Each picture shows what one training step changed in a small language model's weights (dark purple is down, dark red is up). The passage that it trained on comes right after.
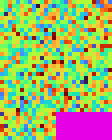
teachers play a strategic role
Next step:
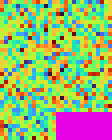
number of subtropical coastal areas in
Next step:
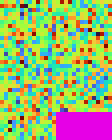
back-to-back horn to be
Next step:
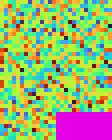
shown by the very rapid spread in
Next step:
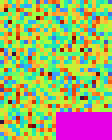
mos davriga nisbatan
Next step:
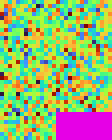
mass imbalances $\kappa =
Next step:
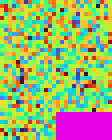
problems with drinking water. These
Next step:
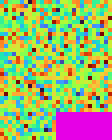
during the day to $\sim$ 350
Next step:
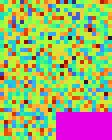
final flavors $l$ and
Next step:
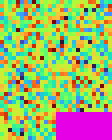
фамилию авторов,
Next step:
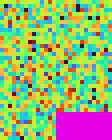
korreksion yordamni amalga
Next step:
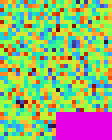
singular values. Consequently, the
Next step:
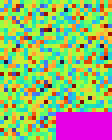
entre os resultados reais e os estimados para
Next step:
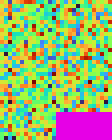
бу фармон билан
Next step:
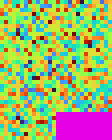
omonimiya bilan
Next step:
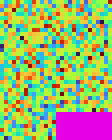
Study [Електронний
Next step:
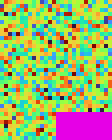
na entrada do inversor. Um
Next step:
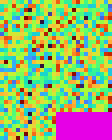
result, the objects and the empty
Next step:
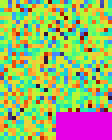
a ação de abolir o Estado
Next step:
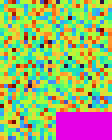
the condensed matter physics use case
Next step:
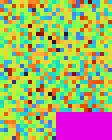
фан ва инновациялар
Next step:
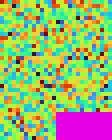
E-Waste: An Emerging
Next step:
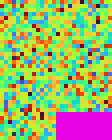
The project PI is requested to provide
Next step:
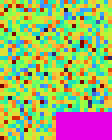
respectively. G7 group showed significantly
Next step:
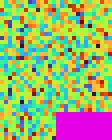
sterilization treatments on explant
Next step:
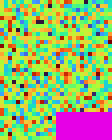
barreras que actualmente limitan
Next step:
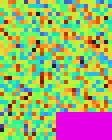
oshirmasligi shaxsni
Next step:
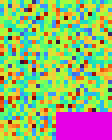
tilida hazil yaratishda
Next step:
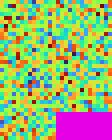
nEDM sensitivity by the
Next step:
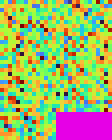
with rf or dc currents up to a
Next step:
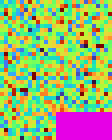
outcome (analytic flow);
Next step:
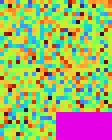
Duchefa Biochemie
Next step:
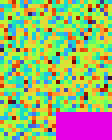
La gelificación tiene lugar
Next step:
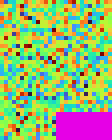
among those tested, achieving
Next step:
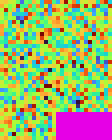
electronics. 2 Methodology and
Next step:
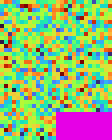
A.M. The influence of the level of
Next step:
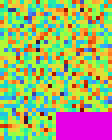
For example, the risk attitude
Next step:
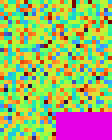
С другой стороны,
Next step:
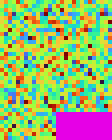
В. Смирнов //
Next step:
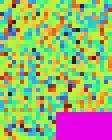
(kernels t1--t4 and
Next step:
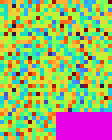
çevreye uyumlarının
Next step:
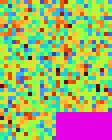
on the solid/liquid interface of the
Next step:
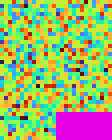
is benchmark-agnostic and
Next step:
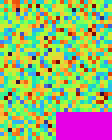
кореневої, так і
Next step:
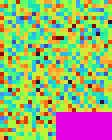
increase the bearing capacity.
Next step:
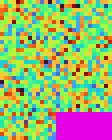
well known distribution functions: \barr
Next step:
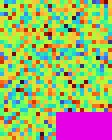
of stress-energy to arrive at
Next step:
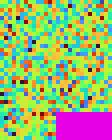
of all functions involved with respect to
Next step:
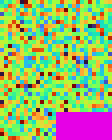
Compensation is the wages given by the
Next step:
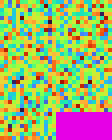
fact, with significant contribution to foreign
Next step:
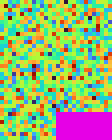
anses ha behov av
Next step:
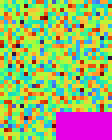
significant in the low resolution mode of
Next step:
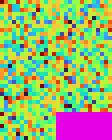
Test Parameters(%) Fe
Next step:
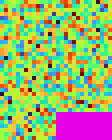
with 32 bit at the distance of 51
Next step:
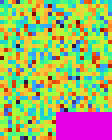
of CUS statements in a
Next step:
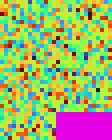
N. Comparison of King Vision
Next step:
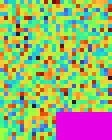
is the locking range of the
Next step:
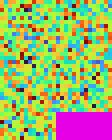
talab qilishi mumkin.
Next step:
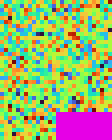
screening questions. \item 22
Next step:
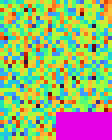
by applying a homogeneous magnetic
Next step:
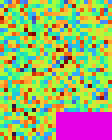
typical PT-symmetric structure,
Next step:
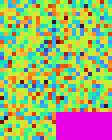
se fonde sur l’approche
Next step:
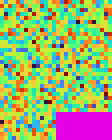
regarding challenges faced in
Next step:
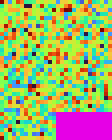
the plane is completely full except
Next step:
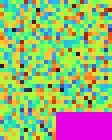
a atividades culturais,
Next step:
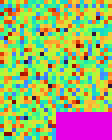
journal text is 0.05ns,
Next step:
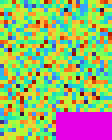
the sweat glands, typically
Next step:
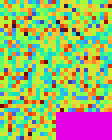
quantum metrology, where it is
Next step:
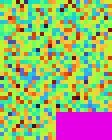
experiences and prospects for complication
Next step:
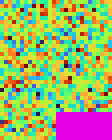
tanto a filosofia humanista
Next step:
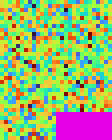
aim to support organisations with relevant
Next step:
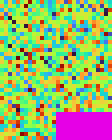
estudo, no âmbito das
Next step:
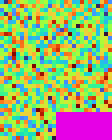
ratio between the desired message
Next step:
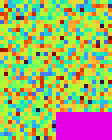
term the Einstein-Hilbert
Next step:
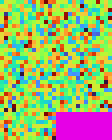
diseases. The main goal of
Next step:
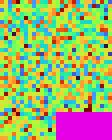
2016). For measuring purchase
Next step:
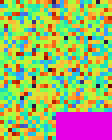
microorganisms to control
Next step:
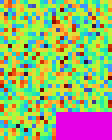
outreach initiatives (e.g.
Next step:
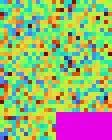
Auteur 1 : CHAIHAB
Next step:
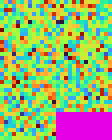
scholars for their participation in the
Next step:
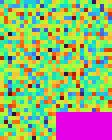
y,z) - p(x \vert
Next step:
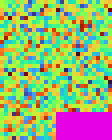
continues to outperform the
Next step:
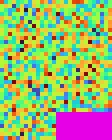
business management model in the
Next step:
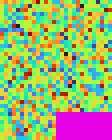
biologia, entre outras. Por
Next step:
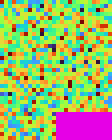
as a decimal module (step
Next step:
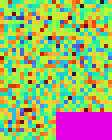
service providers should invest in financial
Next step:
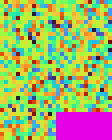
larga y el día más
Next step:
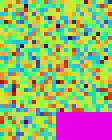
$M_{20}$ are proportional to
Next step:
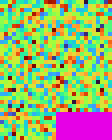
differences between kidney-sparing
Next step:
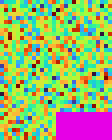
etibarən bir çox
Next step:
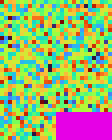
bilan tanishtirish kerak.
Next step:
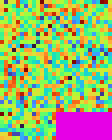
of detection is inconsistent with an
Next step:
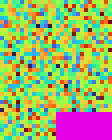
содержанием, делает
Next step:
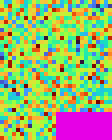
\perp \Delta T$) in respective
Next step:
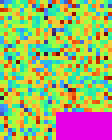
qilib, (1) to'plam
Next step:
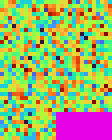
continuación, a través del
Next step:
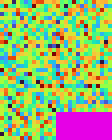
finance to oversee the preparation of
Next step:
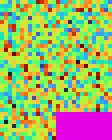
quasi-static external electric
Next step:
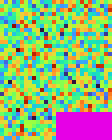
dos materiais estruturais e os
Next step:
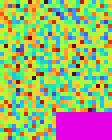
major centers of the world
